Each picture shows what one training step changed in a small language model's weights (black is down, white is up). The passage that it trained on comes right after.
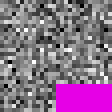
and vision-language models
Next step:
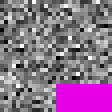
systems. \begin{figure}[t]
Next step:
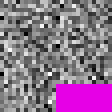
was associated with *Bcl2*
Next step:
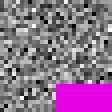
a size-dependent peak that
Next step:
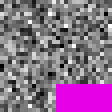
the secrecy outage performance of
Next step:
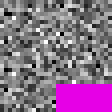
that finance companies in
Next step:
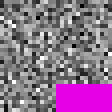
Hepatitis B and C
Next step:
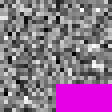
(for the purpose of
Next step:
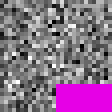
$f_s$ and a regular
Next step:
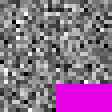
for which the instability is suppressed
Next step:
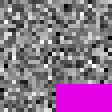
end of the fifth
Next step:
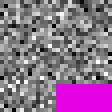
does not continue from generation to
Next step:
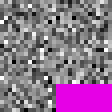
The development of improved CFRP
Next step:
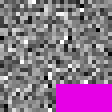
scheme outperforms
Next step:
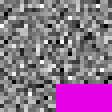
\end{eqnarray} We adopt
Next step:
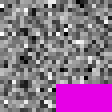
of economic rights of
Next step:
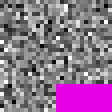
Connection state should have the form
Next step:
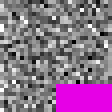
treatment significantly reduce the
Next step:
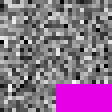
between media preferences and
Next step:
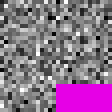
\s$, and we have set $\l
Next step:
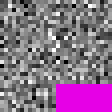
and preserving the rich
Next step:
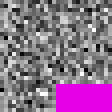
such that the product of the relevant
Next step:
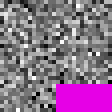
has been already performed in
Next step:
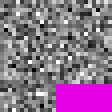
positive relation with the APP,
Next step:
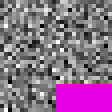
1 st to 10 th (You can
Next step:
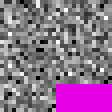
environmental monitoring since this is
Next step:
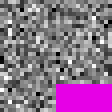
$\kappa_\text{c}$ and total
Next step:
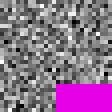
get \begin{eqnarray}
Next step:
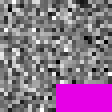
it is not clear whether using
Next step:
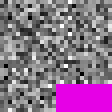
the context of his hatred
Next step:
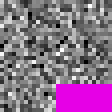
significant importance (Figure 5). Two
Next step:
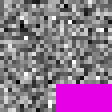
currently there are no means to
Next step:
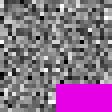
Research Fellow, School
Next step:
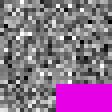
critical for the construction,
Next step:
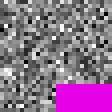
extremity had concave
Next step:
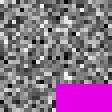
SAT variables that encodes
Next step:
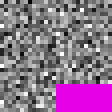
live in, it should have an
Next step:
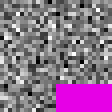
pyocyanin not only provide
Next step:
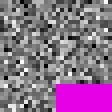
and value added. In this
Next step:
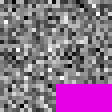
designed for military use,
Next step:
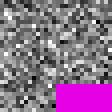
expressed by top management 5.
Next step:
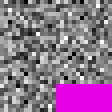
the portal’s operating
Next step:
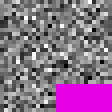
sizes can be obtained by using different
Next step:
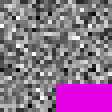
theoretical function.[2] The
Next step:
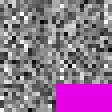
yields nearly identical results
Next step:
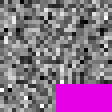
the star or the runaway
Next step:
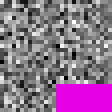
“the conflict” or
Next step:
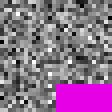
of the dilaton mass.
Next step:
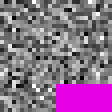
framework, the construction of the
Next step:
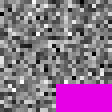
one that identifies and professional
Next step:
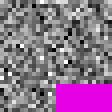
Rust Copyright ©
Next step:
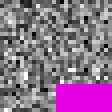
the relative entropy between the two
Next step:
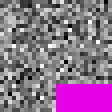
the position of the domain wall
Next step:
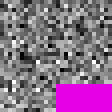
of the EMR for the process
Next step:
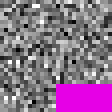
have no known competing
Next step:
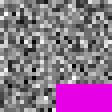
inaccuracies. If
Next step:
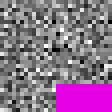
positivity. κ
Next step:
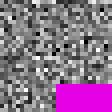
problems. We show how to use our
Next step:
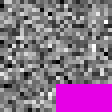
$\cal{N}$ of the distribution.
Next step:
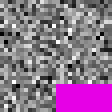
E_n , also dependent on the
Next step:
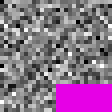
band) where the extinction
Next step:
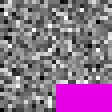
phase modulation can be formulated as
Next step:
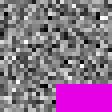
specified readings, assignments
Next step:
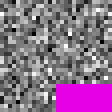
observe high-ionization
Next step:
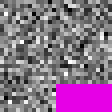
types which are simple LR and
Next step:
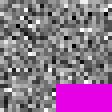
can enhance aggregate
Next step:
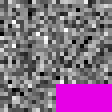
to the Standard Model
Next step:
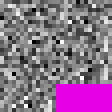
application) and compiles them into
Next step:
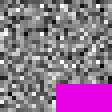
early warning system are
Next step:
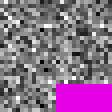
the area being radiographed
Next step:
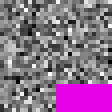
the 1D mask requires sample
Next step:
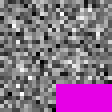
Innovation Strategy for
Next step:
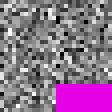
Fellowship and the
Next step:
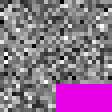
is assumed to decrease by
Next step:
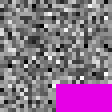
passages were carried out to
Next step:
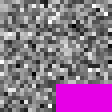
finite subspace of a countably
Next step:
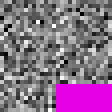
5,65 Experimental group 8
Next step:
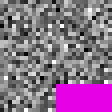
uniformity of methods of
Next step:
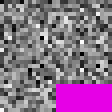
presence of a quantum structure of
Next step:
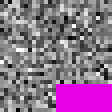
pointer is simply
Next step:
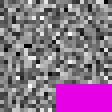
issues such as carbonate
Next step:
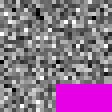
device locations. The state
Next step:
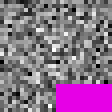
on which a small ac current $i$
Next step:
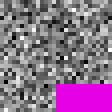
time}. Time-resolved
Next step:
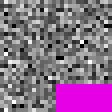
for our pattern. The lattice
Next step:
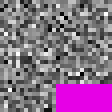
in the Training Data. In
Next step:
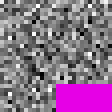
in 1995 continued with the
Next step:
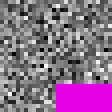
2.3 Deliverable
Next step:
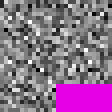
non-polar point group, which
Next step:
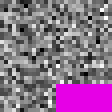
of this framework is that the same
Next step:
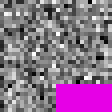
own country is defined as
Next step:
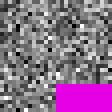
rapid urbanization has
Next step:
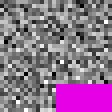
officers at their respective
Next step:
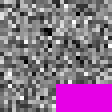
design and development of projectile
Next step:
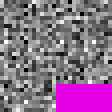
University, Doha,
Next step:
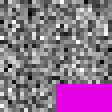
to monitor the drug in
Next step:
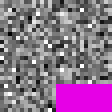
exchange with a market
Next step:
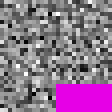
case, as we want to propose
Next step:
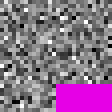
/ Women in Sports:
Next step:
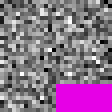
In this note we study the normal
